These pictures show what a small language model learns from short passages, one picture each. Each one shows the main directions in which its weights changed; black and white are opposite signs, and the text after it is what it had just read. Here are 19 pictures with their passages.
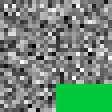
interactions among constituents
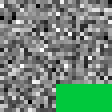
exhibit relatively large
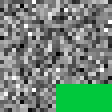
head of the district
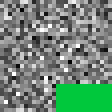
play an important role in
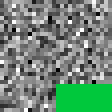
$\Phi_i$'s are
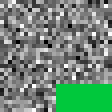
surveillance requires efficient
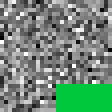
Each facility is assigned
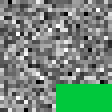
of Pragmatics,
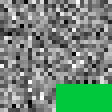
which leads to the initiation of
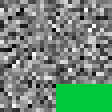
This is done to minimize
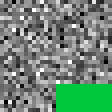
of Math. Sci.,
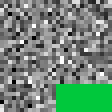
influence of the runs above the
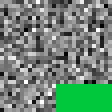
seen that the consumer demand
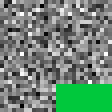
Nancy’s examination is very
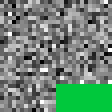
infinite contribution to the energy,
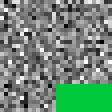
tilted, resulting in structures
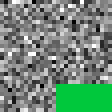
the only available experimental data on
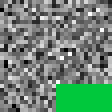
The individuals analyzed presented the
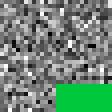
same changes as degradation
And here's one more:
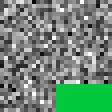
always be done analytically,
